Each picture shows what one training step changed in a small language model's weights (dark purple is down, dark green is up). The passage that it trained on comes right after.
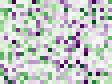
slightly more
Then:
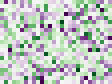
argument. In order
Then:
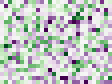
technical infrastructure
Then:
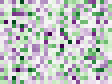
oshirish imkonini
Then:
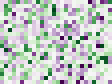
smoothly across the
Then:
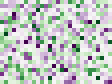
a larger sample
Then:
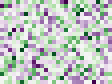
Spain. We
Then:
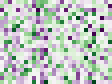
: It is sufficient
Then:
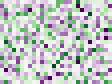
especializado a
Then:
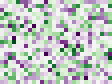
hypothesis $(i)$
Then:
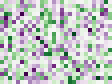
0$ for every
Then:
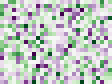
was then Lord
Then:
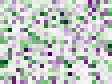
all the irreducible components
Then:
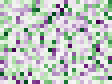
the algorithm into the
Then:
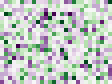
knowledge. Finally,
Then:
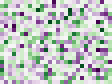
towards the E no
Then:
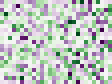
is the sum of
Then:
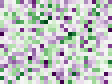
system, are considered
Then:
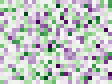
gate system.
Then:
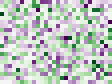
w stanie
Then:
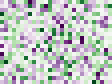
are in the position
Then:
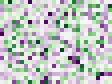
ones do not
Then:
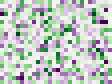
allows to compare different
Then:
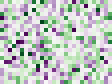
to produce at that
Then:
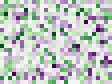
main electrical parameters
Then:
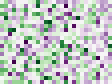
rules of
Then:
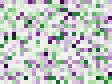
study focuses on
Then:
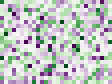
a bounded measurable
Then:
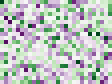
agreeable to
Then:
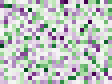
vinden van
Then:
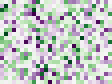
a atitude dos
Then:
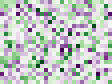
que intentan
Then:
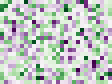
or suppress the
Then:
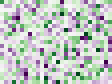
classical concept.
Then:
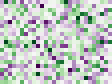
más amplio
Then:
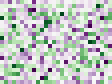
New York
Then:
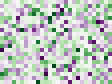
into literature instruction
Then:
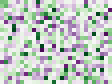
new best practices of
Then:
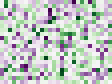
nodal sets of
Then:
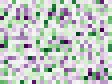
torsion points over
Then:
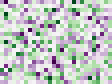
se vale
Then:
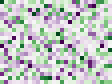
\item {\em
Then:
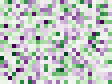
subgroup only up to
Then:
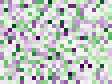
denotes the number of
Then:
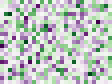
such that $
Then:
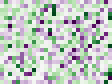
carbon sources and
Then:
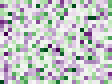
$P \in
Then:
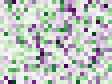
yana bir
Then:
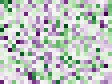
not in position to
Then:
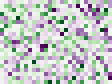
зависит от
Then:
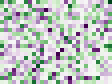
this larger circular
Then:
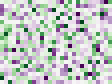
the need for large
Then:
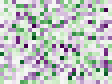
in determining the
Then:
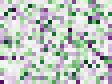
person. This
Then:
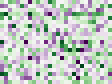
people will be
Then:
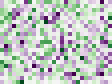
Framework for
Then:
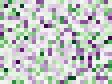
is to analyze
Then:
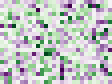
orbit method for
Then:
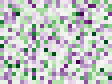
- Comandos
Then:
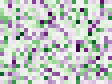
involvement of no
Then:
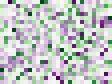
We are still using
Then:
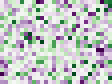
by (Theorem
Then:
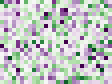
de mejora
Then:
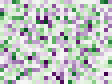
its zones are
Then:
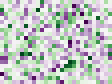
share, the
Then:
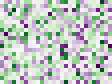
Applied Sciences*,
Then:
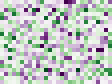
defined considering a set
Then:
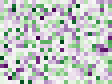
tried to
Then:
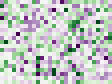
V$ is
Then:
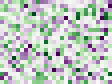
Dirac operators on
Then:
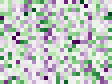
that this is not
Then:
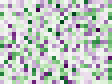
% University of
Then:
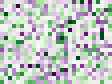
is the cyclic group
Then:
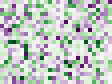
of the disease.
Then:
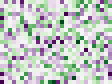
B. In order
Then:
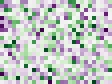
calidad de los
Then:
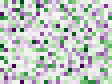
hamda mintaqada
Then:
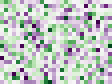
European journal of
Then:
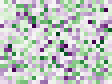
in children with total
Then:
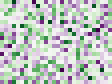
best of author
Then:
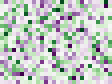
the controllability
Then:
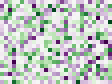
details of your
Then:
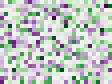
his/her needs
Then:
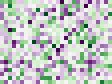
& \forall
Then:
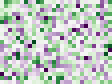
our time and figure
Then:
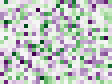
in \noindent
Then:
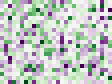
for data parallelism
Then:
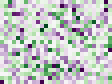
local and relative
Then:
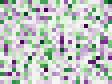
for this series of
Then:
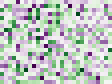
already argued that
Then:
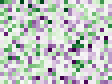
developing infrastructure
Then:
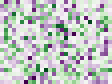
existindo ao
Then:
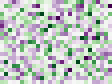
rod becomes long
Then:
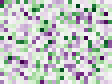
real-time flow
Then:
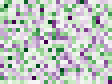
the same time were
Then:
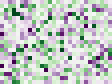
case of a field
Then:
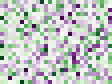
able to develop
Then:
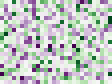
en relation avec
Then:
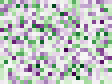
with a constant
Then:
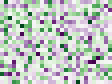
highest distance of the
